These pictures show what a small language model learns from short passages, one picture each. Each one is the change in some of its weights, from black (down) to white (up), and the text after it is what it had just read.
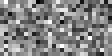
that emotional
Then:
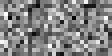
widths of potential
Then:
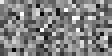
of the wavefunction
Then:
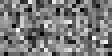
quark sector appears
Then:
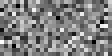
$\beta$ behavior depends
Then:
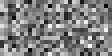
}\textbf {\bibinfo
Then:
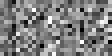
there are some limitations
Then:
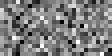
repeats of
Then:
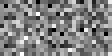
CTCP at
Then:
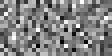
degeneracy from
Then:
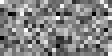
is described by a
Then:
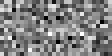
$\delta \mu =
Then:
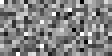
phase and the symmetric
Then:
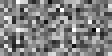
\approx \nbar
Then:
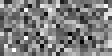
AB designed and
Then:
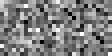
our method of choice for
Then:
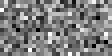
open the doors to
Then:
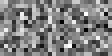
the same time, it
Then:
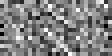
to be considered to make
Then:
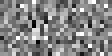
deformities. The
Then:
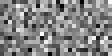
on the test sample
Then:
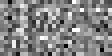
education, marketing in
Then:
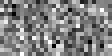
XMR materials follow
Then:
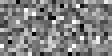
would not be possible in
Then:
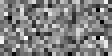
activities in their respective
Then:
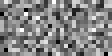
fixed point. If this
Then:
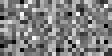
with which a population of
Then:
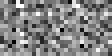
newly generated and
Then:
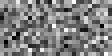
a collaborative
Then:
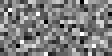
chemical nature of these
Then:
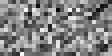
in the interval
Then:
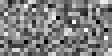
among the western
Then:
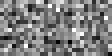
an interpretable model given
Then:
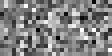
the regulation provided by
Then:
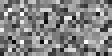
energy, of the time
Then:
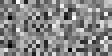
average location using the
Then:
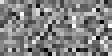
of the current data
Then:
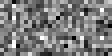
actual performance,
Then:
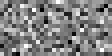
conditional bias is
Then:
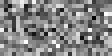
experts and performed
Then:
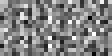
the energy transition.
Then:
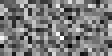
\newline \centering
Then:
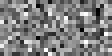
transmitted or
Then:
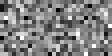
worse, when communication
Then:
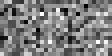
not certain professions
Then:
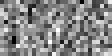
7 Internal organs
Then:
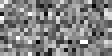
require critical thinking.
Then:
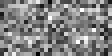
much in common. This
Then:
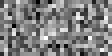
the roll-out
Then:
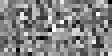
the surface roughness
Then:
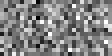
regards to growth in
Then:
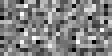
with observation. These
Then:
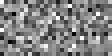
and is useful in the
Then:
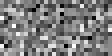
from TheoSSA
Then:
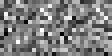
detail, we have
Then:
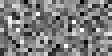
probes of the recent
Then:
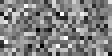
degree : 0=
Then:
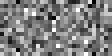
might not be detected.
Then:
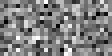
to regionalism.
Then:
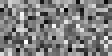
model (including the
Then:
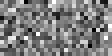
a rare example where
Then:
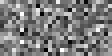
of the Curie
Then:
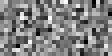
the particle in all three
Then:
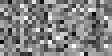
publications. However,
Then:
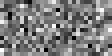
third-order systems and
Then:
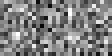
no side effects, one
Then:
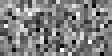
of curfew.
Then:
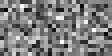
directions only.
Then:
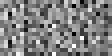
results are plotted in
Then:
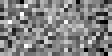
with the current (%)
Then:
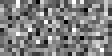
wrong test
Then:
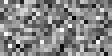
significant because of its efficiency
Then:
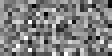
purpose in requirements
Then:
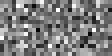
an insuperable
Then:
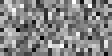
following topics: layer
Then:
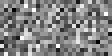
prepared by the method
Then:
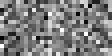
drawbacks that reduce
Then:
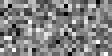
avoid setting fishing
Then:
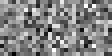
in the sense that
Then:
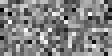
can be identified by
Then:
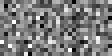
à travers
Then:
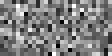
used on a full
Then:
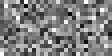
One of the strategies
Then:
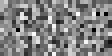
the space of two
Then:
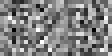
the renormalized
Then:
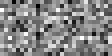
suspended in
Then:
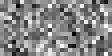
recognizing the
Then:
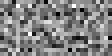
find that the hybrid quantum
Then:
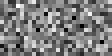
through various estimation
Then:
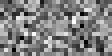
It is the investigation
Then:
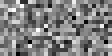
solutions of a sequence
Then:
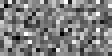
we report our first numerical
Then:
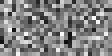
= 100$, computed using
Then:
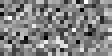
flows can then be
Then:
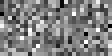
If we assume a
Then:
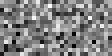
The talking points
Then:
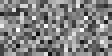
The dynamics of the fields
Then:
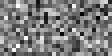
complexes in various
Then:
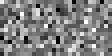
of this assumption can
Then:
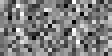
implementation of best practices and
